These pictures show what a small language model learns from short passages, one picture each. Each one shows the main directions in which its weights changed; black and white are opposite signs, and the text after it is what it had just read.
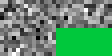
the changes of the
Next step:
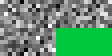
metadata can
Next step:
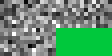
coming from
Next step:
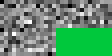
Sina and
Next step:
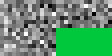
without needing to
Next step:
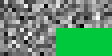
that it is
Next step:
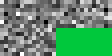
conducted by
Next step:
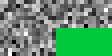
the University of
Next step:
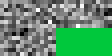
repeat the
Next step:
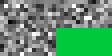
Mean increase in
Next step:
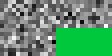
these techniques
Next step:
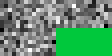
Materials and
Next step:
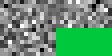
a performance level is
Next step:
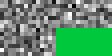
their children.
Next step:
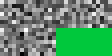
outcomes and
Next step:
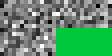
protection and
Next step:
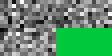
beneath the
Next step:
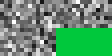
readings should be
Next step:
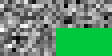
into five
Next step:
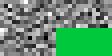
curves for
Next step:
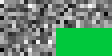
In this paper we
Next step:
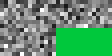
is expected to
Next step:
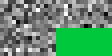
previous section, the
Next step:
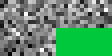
regions and can
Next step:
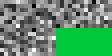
just a
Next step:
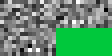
Table 5. Data
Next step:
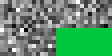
require experimentally
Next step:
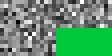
study statistical
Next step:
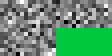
of data showed
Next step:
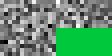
say that
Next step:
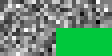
the study. Data
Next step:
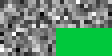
of intervention
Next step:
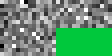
that mediates
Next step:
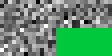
groups. With
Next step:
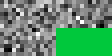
applications like
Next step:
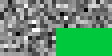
development of the application
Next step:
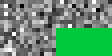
are essential
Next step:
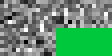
Wall. ex
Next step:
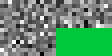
image analysis. -
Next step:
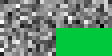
1. The
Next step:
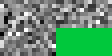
the powder
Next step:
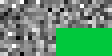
between the sand
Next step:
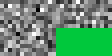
Man is
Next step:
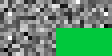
with the work
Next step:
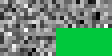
of the same
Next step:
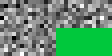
from their factory
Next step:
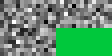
in Ireland
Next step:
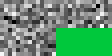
filed skin
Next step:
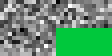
the current and
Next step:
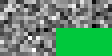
the help of the
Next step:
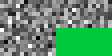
followed by
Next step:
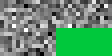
it more cost
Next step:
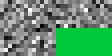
model of the
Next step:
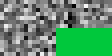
to the site
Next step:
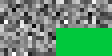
takes a
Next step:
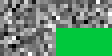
advances in
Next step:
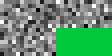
affected by an
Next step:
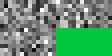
is a risk that
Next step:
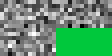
to reduce
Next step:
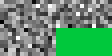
more accurately in
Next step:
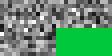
characteristic large,
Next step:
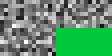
research: creating
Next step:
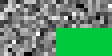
the form of
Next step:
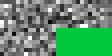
residues in
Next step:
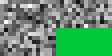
they end up as
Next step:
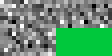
explained that
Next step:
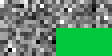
continuous surface
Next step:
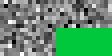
archive of
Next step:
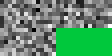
subject matter
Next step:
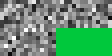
the effective use
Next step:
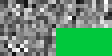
in this system were
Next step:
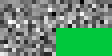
included in the
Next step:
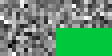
to have air
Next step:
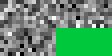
the level of
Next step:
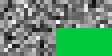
value of the
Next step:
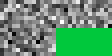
the presence of
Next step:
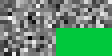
metrics used
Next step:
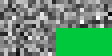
of cultural
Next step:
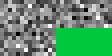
that should be
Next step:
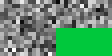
man power should be
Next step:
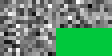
James et
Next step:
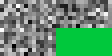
studies, the
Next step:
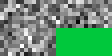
the number of
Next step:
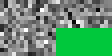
is a critical
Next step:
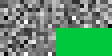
similar results were observed
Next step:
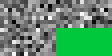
if found useful
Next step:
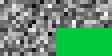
India and its
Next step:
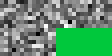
or regional
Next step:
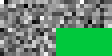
ground water
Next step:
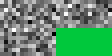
and marking these
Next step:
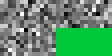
image is a complex
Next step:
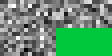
a recent
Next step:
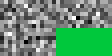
of the above
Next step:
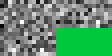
function. -
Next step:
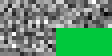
used in this research
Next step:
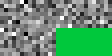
were grown between
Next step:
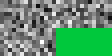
installation can
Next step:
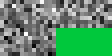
in maternal
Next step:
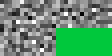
m distance Figure
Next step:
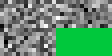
cost of the
